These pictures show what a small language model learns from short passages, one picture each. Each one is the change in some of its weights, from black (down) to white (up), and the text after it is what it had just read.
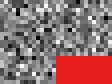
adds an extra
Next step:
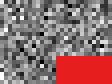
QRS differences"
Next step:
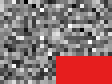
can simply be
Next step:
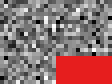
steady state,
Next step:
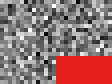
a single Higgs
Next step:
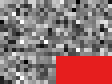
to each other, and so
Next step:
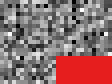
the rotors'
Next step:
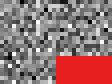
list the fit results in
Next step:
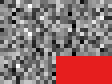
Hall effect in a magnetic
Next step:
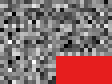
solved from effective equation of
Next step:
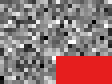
perturbative contribution,
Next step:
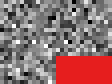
The best one from the
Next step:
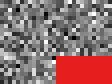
much longer than the
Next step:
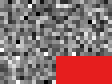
(the last interaction)
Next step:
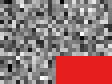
superconducting form factor
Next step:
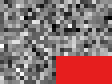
The first two integrals
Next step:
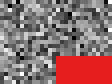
mass conservation is
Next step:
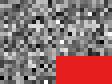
the independence of
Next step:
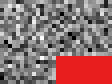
of laboratory
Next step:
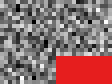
a larger than expected
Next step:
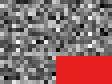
by the $(N -
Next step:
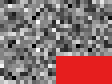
how a droplet
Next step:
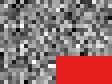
Institute of
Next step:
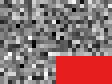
large motor velocity
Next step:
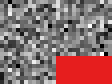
Z., Yang,
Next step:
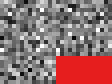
can be considered as a
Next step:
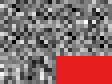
from the observed properties of any
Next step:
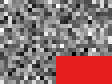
their implementations
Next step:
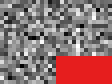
the expansion, and
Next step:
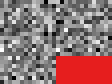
we can easily
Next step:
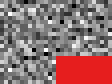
for the three primary
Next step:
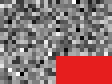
this point in some detail
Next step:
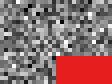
reversibility can be
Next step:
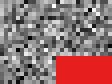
In preparation,
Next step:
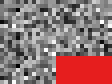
system's promising
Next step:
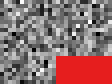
of "Going
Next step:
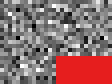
field is raised to
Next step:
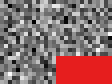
expect that quantum effects
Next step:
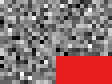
SNR loss over
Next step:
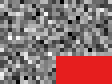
of $d >
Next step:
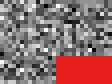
into resonance,
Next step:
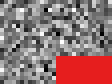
10 directions is not
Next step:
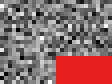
from a distribution with a mean
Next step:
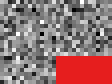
both have lifetimes
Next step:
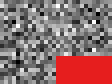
improve the model
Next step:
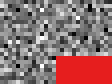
are highly constrained functions
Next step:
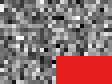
which is a multi-line
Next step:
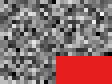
Convert image to
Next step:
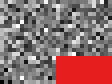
not all that important, but
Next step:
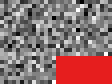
an arbitrary point
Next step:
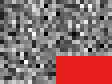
discussed below. We
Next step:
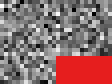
the interception point of
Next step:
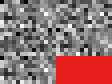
exact value of the
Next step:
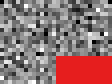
\\ \end{tabular}
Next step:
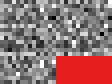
realization. The factor
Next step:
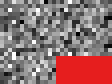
The conceptual
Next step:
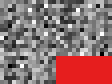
possible to fix the proper
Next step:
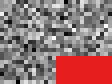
parity (in the
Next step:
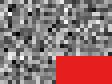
are of practical
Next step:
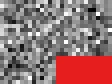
be topological, showing
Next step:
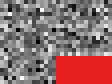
are observed between the spin up
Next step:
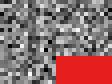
whose coefficients have
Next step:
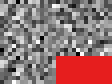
identity for these
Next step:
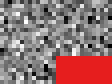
that we have thus generated
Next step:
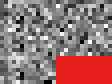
iterations) is
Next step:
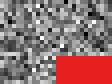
be the branch
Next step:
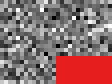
signals. Our
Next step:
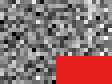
of nebular emission from
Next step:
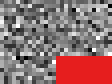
q_3)$. For similar
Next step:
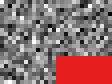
outer PMT
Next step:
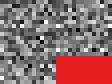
shapes are shown in
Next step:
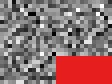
0 & \text{in
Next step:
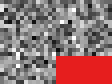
such scenarios,
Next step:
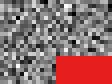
the Python
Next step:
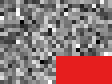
heating station, as
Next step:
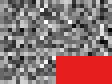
two methods have been
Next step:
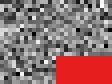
condition checks a
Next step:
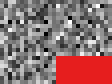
pitch of the order
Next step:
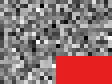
these winds are
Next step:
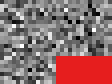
integration is performed over
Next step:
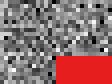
under both normal and
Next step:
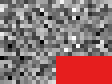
phase diagrams for
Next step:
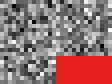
of two-level
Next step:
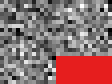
obtains approximations which can
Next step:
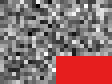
active wheel more
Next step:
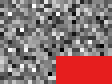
for a Compton
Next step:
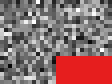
(dark yellow
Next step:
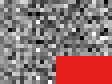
the column densities
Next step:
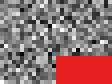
initial oscillation
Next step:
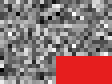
well defined clumps are
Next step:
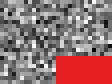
single carriers of both
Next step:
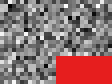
In spite of the
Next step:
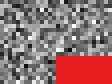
matrices are the complex
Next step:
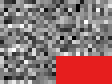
introduced defects. We
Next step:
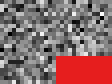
considered for Proof
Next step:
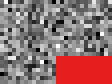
we extend each element
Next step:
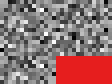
the model under study.
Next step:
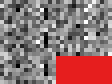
also been theoretically
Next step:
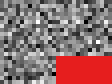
the quantum-creep limit
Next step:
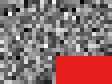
\newblock Master's
